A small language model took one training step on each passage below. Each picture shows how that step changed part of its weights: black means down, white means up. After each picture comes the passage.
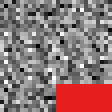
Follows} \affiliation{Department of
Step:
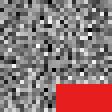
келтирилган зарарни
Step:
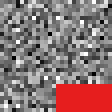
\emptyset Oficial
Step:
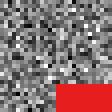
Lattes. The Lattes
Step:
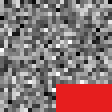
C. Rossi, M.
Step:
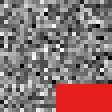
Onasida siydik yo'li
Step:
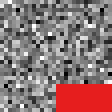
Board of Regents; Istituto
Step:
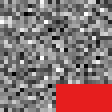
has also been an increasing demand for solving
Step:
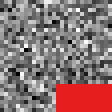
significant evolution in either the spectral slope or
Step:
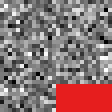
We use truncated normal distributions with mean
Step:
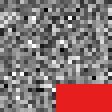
visibly inscribe their
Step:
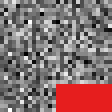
system in absence of extremists. Here
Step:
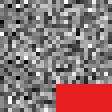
investigación que la UIMN ha realizado
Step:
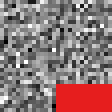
(NAISS) and the
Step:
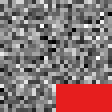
The Wigner functions are linearized according
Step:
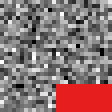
reported, so far. The possibility of
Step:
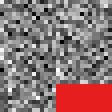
student of Tashkent State University
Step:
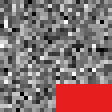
be employed for suppressions of
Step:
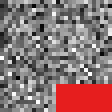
separate AOM. The amplification module
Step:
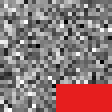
coexistence curves for the phase diagram
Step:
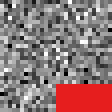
Sharma et al. 2006,
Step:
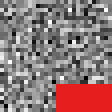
xususida fikr yuritadi.
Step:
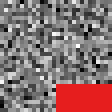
4: Community \& Support}
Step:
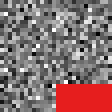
de museu imaginário, final
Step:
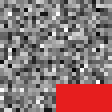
suggest priority levels, such as critical,
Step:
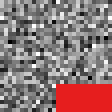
assassinados. 39 J.
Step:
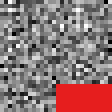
- Dudlangan va tuzlangan
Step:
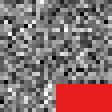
no coordinate is greater than 1 would be in
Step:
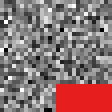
энергии, потери
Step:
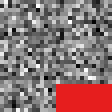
berkelanjutan dan sistematis
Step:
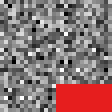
VA O'ZBEKISTON
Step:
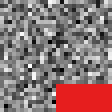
standard~(AES) block cipher
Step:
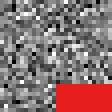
we observed a progressive saturation
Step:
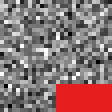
that the southern jet is
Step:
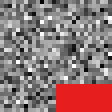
Riselis Martínez
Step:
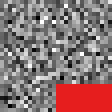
y$ specifies the $(x,
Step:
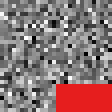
spin-based optoelectronic devices based
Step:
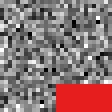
назоратда 2,0 г
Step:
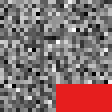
on extracted features and proposed regions.
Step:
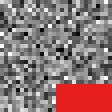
the generator focuses exclusively
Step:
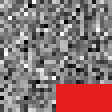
field amplitudes, not by artificially
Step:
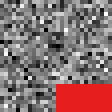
incidência do dolo eventual
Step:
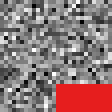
evolution of $\mathrm{N_e}$
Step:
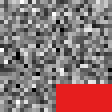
Jupiter's body (consisting of
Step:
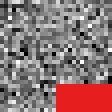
Расход, т/ч
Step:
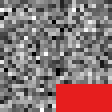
(RQs) as follows:
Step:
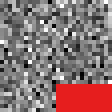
stickiness in the period
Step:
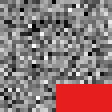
nima bilan shug'ullangan.....
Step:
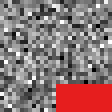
chosen according to a certain rule, these
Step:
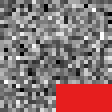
This article presents some issues and their
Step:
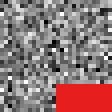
the worldline of $A, t =
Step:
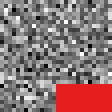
enhance the BER performance, which
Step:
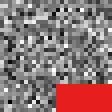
постоянные ноющие
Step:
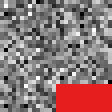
сцену того, как
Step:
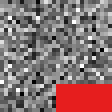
is generated by the power products
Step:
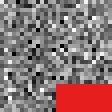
constraints from \protect\cite[blue
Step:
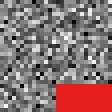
шароитда содир
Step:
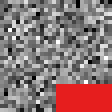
shows (significant) differences.
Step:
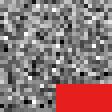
combinaisons de facteurs de
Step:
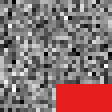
children \\ company & continued
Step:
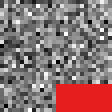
rules the mentioned effects are compensated
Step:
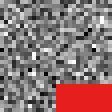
наиболее эффективно
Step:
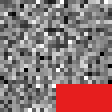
reputasi internasional,
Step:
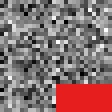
they are N, O, P,
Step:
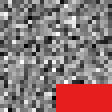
for only two of the four flavors
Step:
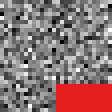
rechaza y que lo hace
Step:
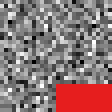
a band gap as large as 3 eV.
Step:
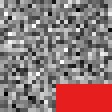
Современные педагогические
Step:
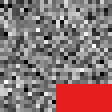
это увеличение активности
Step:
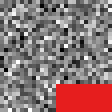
packaged with the ability to
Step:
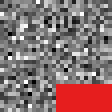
directly since the network traffic is typically
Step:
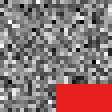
trend is, $U(\Phi)
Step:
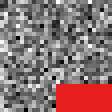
beradi. Chunki bola
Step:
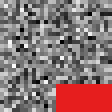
corresponds to 25 ns\\ \hline
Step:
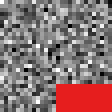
anuncia el 13 de agosto
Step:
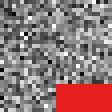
and roughly 36 hours of
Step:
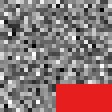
turnstile at the optimal value
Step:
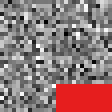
paths passing through site 0 more
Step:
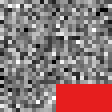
ресурсной базой и
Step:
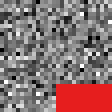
model size is determined by the number of
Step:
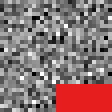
studies in statistics of HS prior distributions
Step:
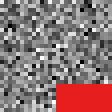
realmente se consideram felizes ou
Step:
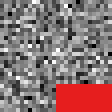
11 foizni tashkil etdi.
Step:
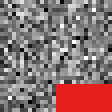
(see below). This allows us to compare
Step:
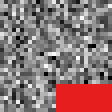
Medical Center. We would like to
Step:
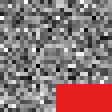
to ensure positive maternal and neonatal
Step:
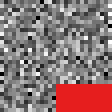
the initial train set and the last half
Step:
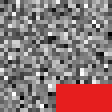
of the Prophet should be shown
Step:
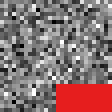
Epstein-Glaser causal
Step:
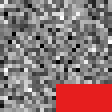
юрт фарзандлари
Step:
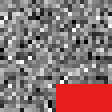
рассматривается в
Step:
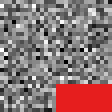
muddat; qonunchilikka
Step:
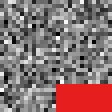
to program construction and verification,''
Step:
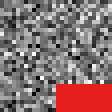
values obtain from these models for $
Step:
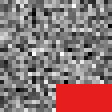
\cite{ALEPH} this is
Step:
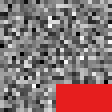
de problemas ambientais em Portos
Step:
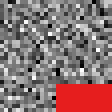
$\chi^2$ of the null hypothesis
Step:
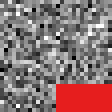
speakers, with three unique
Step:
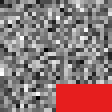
10 points that could represent partial sequences.
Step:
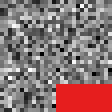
23$ mK and the corresponding flux,
